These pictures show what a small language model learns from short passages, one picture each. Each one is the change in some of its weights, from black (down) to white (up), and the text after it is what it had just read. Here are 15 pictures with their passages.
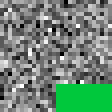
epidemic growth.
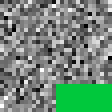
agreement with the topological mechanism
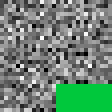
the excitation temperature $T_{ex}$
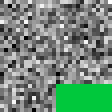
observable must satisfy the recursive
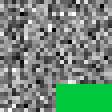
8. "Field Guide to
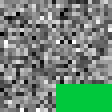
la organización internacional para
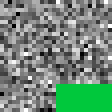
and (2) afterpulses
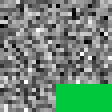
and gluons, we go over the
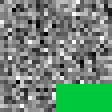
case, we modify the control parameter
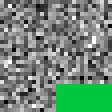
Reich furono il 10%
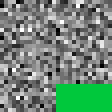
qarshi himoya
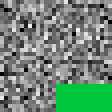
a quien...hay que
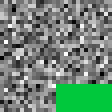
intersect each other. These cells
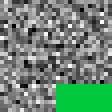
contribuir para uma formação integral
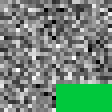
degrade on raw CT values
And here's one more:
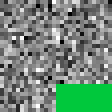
commonly used general scientific
